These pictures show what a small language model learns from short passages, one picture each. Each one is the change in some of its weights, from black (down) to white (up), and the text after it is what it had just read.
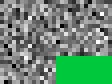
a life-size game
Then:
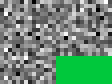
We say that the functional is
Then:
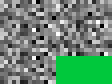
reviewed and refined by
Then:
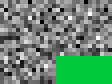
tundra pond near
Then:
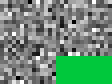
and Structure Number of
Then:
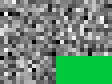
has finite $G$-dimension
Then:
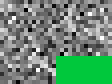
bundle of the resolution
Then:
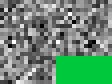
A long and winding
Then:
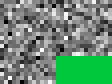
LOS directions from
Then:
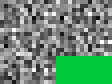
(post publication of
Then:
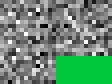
k_j$. As in
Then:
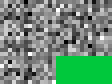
toxicity of
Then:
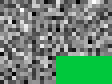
Nominal Group
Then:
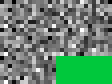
the complete information case,
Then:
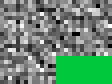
filterable online tool
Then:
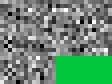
was tittered by
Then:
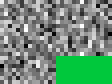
Compact $16$-dimensional
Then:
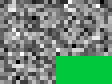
because embedding has been performed in
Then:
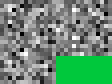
Osun state,
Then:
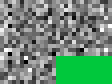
of $F$ defined by
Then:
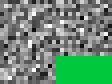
type $A$ in full
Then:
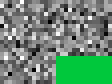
is pornographic
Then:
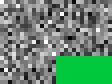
at the corresponding points of the
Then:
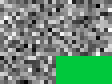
if for any hyperplane
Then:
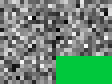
this section we consider the regular
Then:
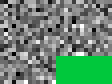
Clearly, the
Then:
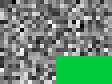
numerical calculations, we present
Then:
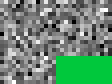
supports the utility by
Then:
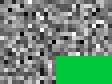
\Sigma=\Gamma$. In
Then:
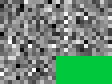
getting back to the
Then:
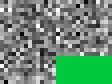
= 2R \wedge
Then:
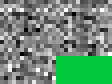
of DRVs for
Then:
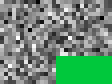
that corresponds to ${\mathfrak
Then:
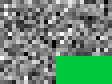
which is valid for all
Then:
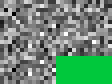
fore-fathers have
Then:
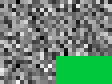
a replacement for the
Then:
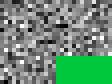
A particular member of this
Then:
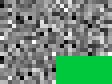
of sports relations, is
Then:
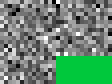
providing the rest of the
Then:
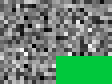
continues being decreased to
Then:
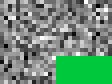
limit of vulnerability
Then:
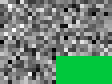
society is a significant
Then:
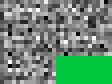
information technology encourage
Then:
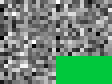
Section A sought
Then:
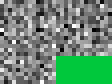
given for after sales service
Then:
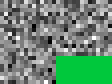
the same situation as in the
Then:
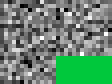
not discuss such limit in
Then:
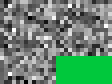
and LB must be lower
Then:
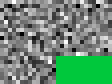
\to C$$ such that
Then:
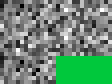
except to go to
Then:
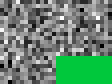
vector $\hat{\bm
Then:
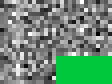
13. Stabilizing
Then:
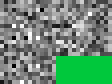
ANN network for
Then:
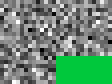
\tilde{\gamma}$ and
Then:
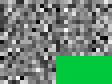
With respect to this basis,
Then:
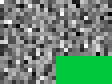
$\delta$ be such that
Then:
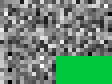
the last integral we can
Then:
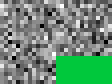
Gaussian curvature) of the
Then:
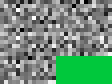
abstract arguments of
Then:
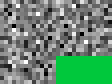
$P$ does not contain
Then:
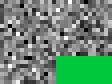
= \frac{\Delta
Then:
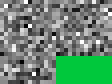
Max: 2 pages
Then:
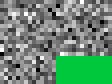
have the same Jordan
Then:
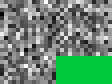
with an even number of even
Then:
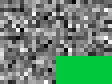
cues. At the same
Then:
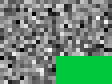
uncountable discrete subset,
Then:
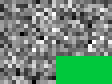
is to be regarded as
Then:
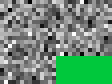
real or complex matrices \\
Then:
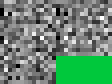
With these substitutions the
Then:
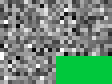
of $\phi$, such that
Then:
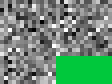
independent of the choice of
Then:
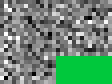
plays an important role in
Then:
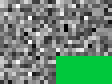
$k$ elements in
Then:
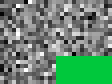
between the constituent
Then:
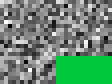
all $t$ in
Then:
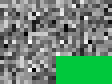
$G$ is at most
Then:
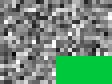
and Concrete research*,
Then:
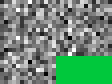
the rapid development of
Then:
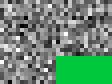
in the Riemann sphere.
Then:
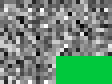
efficiency. The findings show that
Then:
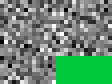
technologies, there is a
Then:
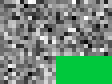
stability of steel structures
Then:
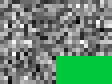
bit integer and a
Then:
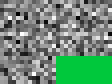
allow for minimal variation
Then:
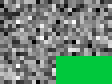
to rescuers.
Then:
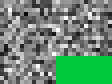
Study 7 Level {
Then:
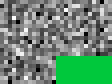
four segments of a
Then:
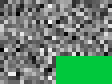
details and refer to the
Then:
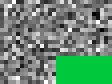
finer coupled
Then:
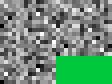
system has played an important
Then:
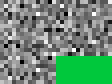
of these, if not
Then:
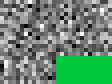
clear that none of the
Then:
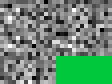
literature. The present investigations
